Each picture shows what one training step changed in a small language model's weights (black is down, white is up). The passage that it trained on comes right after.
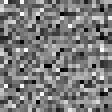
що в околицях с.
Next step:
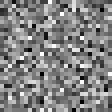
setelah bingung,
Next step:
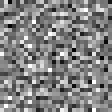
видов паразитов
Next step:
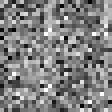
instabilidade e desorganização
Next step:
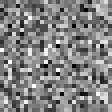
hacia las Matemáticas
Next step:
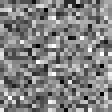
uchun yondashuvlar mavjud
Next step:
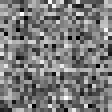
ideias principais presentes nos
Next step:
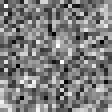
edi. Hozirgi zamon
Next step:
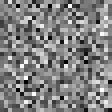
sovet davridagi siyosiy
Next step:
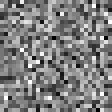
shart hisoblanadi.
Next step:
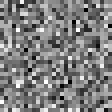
uma regra que atingiu
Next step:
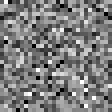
норм, що саме і
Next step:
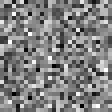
Cunha de Matos²;
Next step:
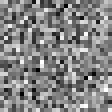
mumkinmi? Albatta,
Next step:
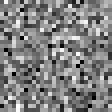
taxe mobilière
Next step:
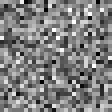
University: Distributed by
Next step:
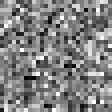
Souza (UCS),
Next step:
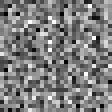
bypass grafting.
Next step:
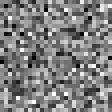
Chor Rossiyasi tomonidan
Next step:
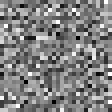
De allí que al formular los
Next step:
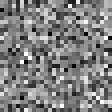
asosida kasbiy faoliyatga
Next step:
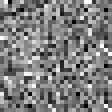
числе лидерами
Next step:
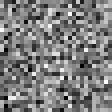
do merchandising visual e
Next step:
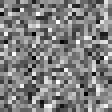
de renombre que ven en
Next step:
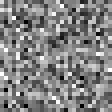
Setuju Setuju
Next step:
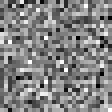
from the profession is a
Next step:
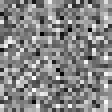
yil) tashlab ketish
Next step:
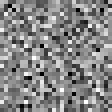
yaklaşık 11,6
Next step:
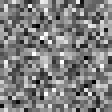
cu zi. Elevii
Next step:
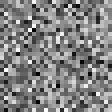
baylanısta hám
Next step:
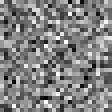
Clop+IBP vs
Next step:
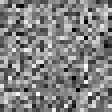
tuzilishining dialektik
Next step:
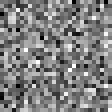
berishini so'raydi.
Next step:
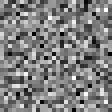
the heart sick”,
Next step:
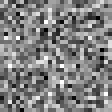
pekerjaan. 4.
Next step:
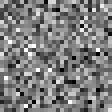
T., 2014. Activation
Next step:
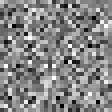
ahvolda jinoyat
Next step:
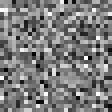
каждый месяц и
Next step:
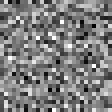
уровнем развития
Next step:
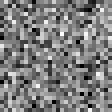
los sujetos que recibieron
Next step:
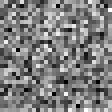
essas intervenções encontram
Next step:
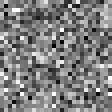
indicatori nu sunt
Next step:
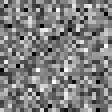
receptori pasivi.
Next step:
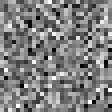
por meio dela é que será
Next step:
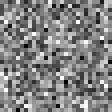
Messung erneuert,
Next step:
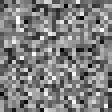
anteparo visual,
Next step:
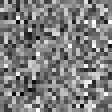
пацієнта треба
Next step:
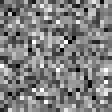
The Magic of Realism.
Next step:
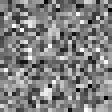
reclutados en hospitales
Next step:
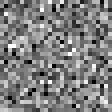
Implementasi Tugas dan
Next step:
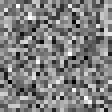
Badirova, K., &
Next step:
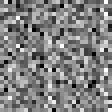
взаимоотношений на
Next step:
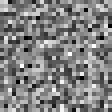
шерик бўлиб
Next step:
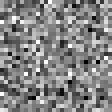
keladi [4]. SI'ning
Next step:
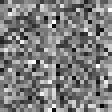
déficit na ingestão.
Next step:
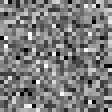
проведення оцінки процесу
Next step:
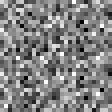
tujuan tersebut
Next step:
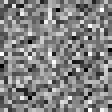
profissional, de modo que o
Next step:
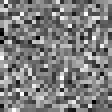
Бунакова, Л.
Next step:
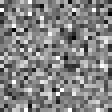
von Schaanwald,
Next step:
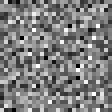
унинг содир этилишига
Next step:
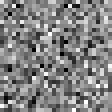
bosqichlar ilmiy ish
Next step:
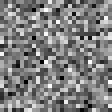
dominio próximo al
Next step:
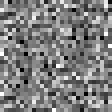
сектора в нашей
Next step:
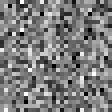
hordiq chiqarish,
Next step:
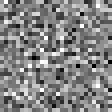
Третій набір
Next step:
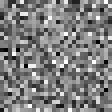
vigentes, assegurando assim
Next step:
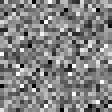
conta da abrangência dos
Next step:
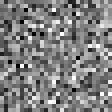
à un outil appelé
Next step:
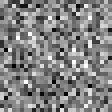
originalmente presentes: sin
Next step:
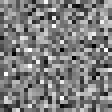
experiencias que impulsen la
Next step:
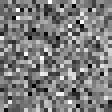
Error t-Statistic
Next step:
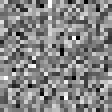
ravishda takomillashib
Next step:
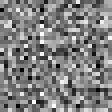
esa generación en medio
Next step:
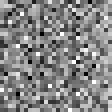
nog een laatste lid, dat
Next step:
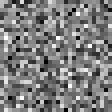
objects // *International
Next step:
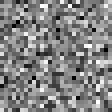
informação e documentação; -
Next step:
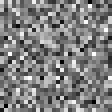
mulohaza qilinadigan
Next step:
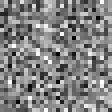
ularning manzilliligi va
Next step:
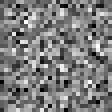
only due to encouragement
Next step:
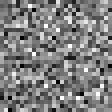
malakasini oshirishni
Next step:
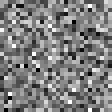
tayyorlangan biologik
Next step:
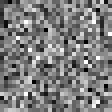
ve Hipertiroidizm.
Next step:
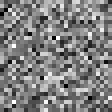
mintaqa darajasida
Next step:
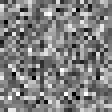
hiện giá
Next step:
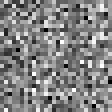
que exigem a participação
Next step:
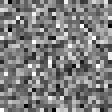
к аудитории (в
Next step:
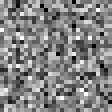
mengatur waktu,
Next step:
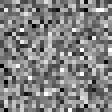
prognosticul acestei
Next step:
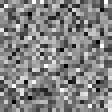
Patient:innen im DMP
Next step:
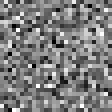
Бренц). Статuti
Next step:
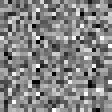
офіційно підтримати
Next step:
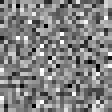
refletiriam a necessidade
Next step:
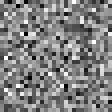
itu untuk mengetahui
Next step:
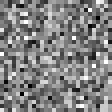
demikian? Secara
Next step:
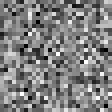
encontró diferencias
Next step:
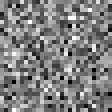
keleshekke úmitin
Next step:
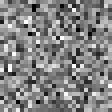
Orálne tendencie
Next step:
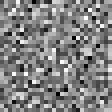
stesso livello degli
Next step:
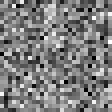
o'zgartiruvchi kuchli
